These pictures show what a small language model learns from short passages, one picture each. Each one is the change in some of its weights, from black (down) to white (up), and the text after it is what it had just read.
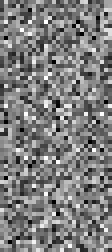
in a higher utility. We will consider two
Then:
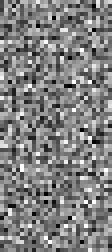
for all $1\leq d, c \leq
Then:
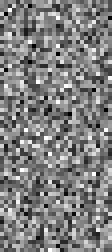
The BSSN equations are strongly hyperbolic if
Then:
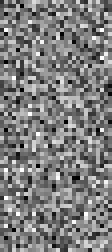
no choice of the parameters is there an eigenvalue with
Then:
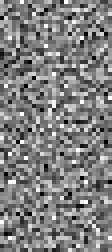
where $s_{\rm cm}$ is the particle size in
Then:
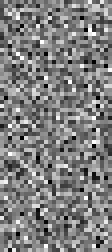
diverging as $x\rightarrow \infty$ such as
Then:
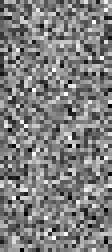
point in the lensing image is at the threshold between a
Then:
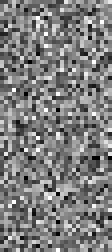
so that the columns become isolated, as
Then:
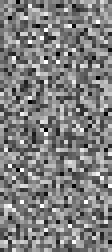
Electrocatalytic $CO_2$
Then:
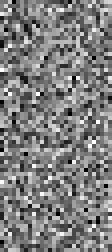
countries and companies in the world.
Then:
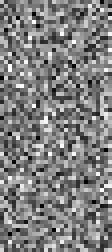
magnetic field, while other conductance peaks are less
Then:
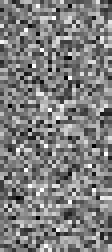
historical interest.} \vskip.5cm
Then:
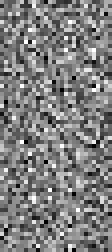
ray accelerators (which scales with the star formation rate
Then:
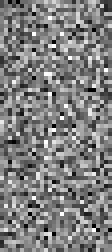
integration in all integrals containing $\sigma(u)$
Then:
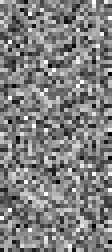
mean lifetime of their massive clumps
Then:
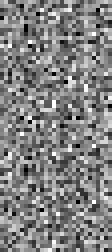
The simulations of a cold accretion of pristine gas
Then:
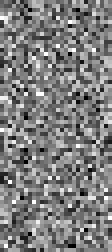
can use AI to model human thoughts and
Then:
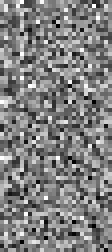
{}} \caption{The classification performance of different
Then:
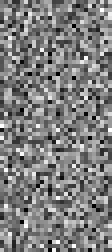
A. Kapitulnik and A.
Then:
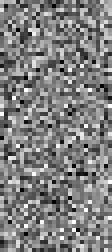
$\mu$ ranging from $\mu=0$
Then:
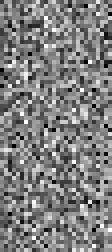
rather superpositions such that the $\psi_2$
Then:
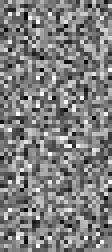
simulate from fitted \AR models obtained from the other
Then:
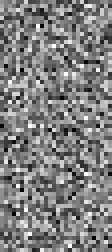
context of a general warped extra dimensional space
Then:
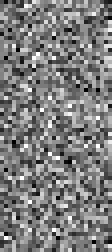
novel example of non-locally coupled
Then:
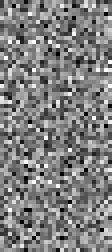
Each $\eta$ and p distribution has its model parameters
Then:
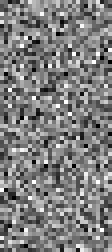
take $w=z_0- c$ in
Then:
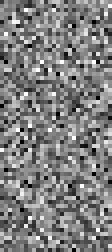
(9\,mW), containing all the spectrum
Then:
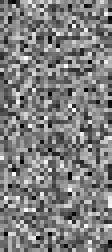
above. \paragraph{Constraint from
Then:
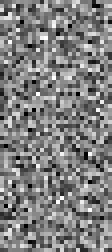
The camp is targeted at participants who
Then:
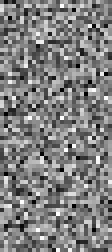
note that, irrespective of whether the user provides
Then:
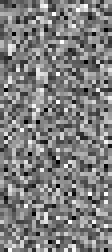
MWS S2 showcases five distinct
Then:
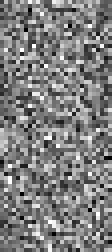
does the excitation spread through the system? For a
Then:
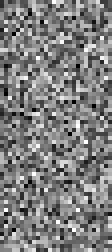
focused in sharp high-gain beams in the
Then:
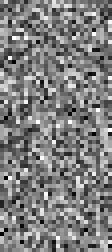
event can reflect different writing states. A
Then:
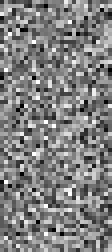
This follows from the detailed analysis of Jenkins,
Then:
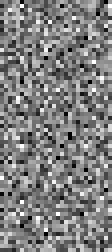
one gets \cite{PTJMVup},
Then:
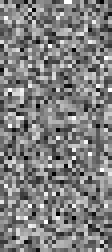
arranged behind the ABALONE
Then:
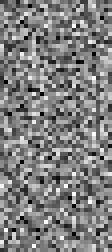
the warm-keeping performance of
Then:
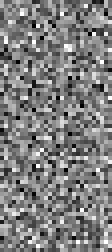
\end{small}} \date{\empty}
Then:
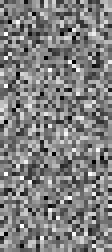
field auto-correlation frequency spectrum is
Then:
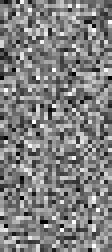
that the solution in 11d involves a
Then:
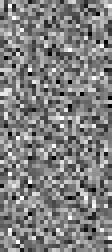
+ 2). \quad (39)$$ This linear equation
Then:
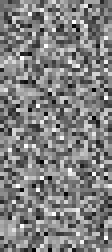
chemical potential, \begin{eqnarray} \!\!\!\!
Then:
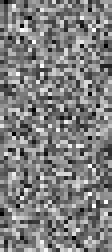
etc; details of which are available at
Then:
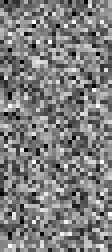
deep sub-ångström
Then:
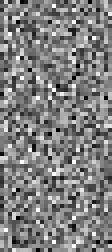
follows: In section \ref{sec:1} we
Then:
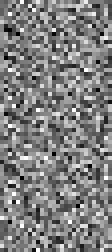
item a user will probably like given an
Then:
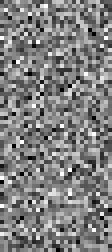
(2010). As the albedo is altered,
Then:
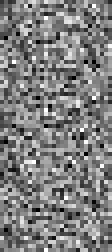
statistics. \section*{Acknowledgments}
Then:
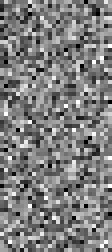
to be published in Phys. Rev. B
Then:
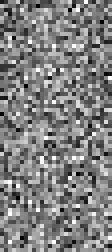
Results of the persona-related survey
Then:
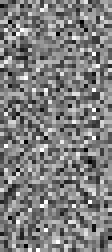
stellar mass formed (i.e. $\eta
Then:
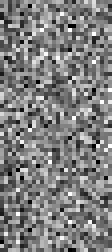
by its temperature depth $dT$ gives \beqn
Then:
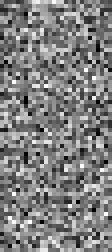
variety of problems due to the independence of
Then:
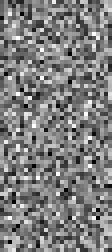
in taking care of the divergent structure in
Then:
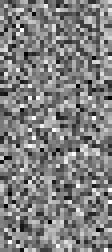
merged spectrum. This COS spectrum was then
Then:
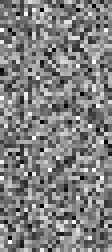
the stretch exponents, \beq
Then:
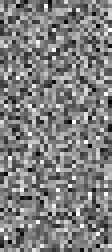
fallen die Gradienten
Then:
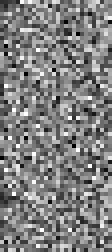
use the dependence of the absolute magnitude of the star with
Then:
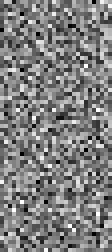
and sea quark sectors. As was discussed in
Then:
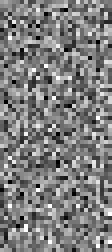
D.~C., {Schiminovich}, D.,
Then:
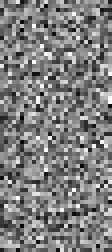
bookmark interesting webpages, and continue
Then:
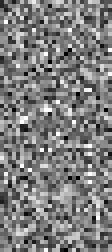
develop well-controlled theoretical models to understand
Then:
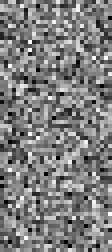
factors arise from the interpersonal relationship between the
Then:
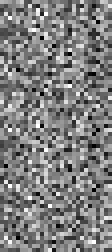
the progressive establishment of the
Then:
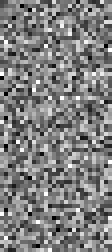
a vortex beam is necessary for various applications,
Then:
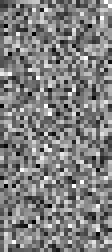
the simulation benchmark later discussed in the paper,
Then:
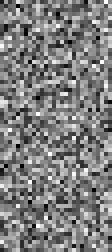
Recently, researchers have explored domain
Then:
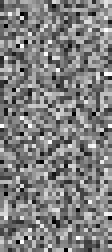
with larger free spectral ranges, the wavelength scans
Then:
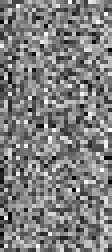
crucial for constructing the contour distribution,
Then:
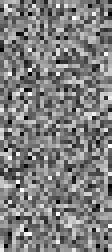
Venn diagram analysis. Similar to
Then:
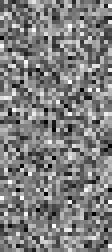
predicts appropriate input values for the various form fields.
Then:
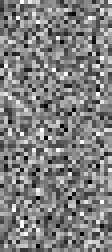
whilst the figures display the raw and
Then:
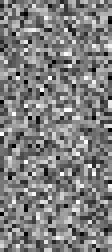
because in molecular clouds the cooling rate
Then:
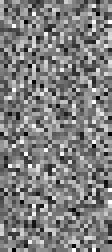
a randomized \gossip\ protocol
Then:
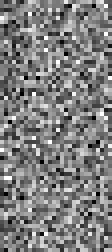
the bias-conflicting sample set, based on
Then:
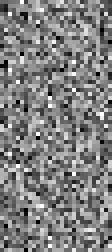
steadily decreases from 0.22 at
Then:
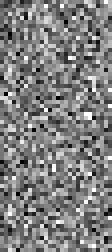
given in blue, for comparison. (b) A
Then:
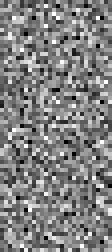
{Balbinot, R. and
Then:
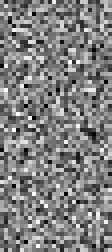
plane of the objective (Fig. 2). The
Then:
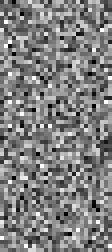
are connected via max pool, which is
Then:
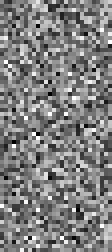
small bubble events, especially near the wall.
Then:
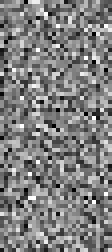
&\neq& P(A\mid a)
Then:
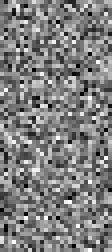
15 years later, NPS is exercising
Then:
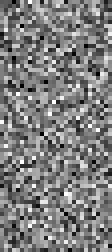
properties are controlled by the same DM mechanism, which
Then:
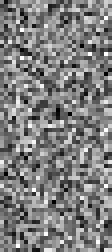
larger than 100 days should be detectable from the
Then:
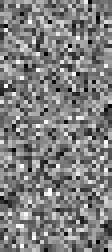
of the 2020 Grade 12 results further
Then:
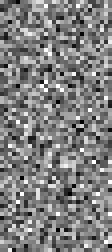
angular distributions in a reasonable measurement time. A recent study
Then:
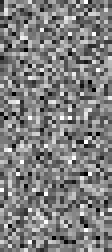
a function of $\lambda_0$; to find its
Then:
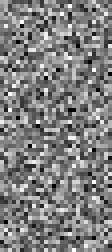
the polarization and quantization axes. The quantization axis
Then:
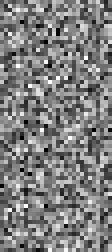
be reasonably well reproduced by simulated
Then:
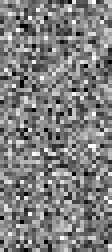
The darker area denotes the filament and the
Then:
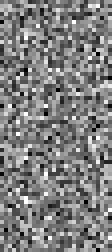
thermal peaks are slightly softened, compared to
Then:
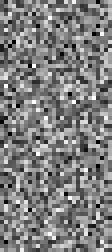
brilliant scheme for computing the radius of
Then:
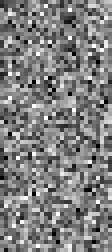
standard model, twice the modulus of the negative
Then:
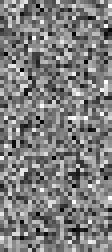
the FQHSs of the second LL.
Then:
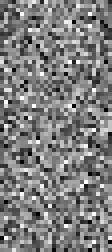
it offers the possibility of create exponentially many
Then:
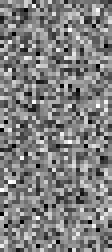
sizes. It ranges from zero to unity,
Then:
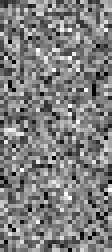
describe the amplitude for the unperturbed HO limit
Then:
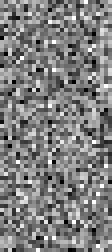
1.5 to 3 V and 1 ms width,
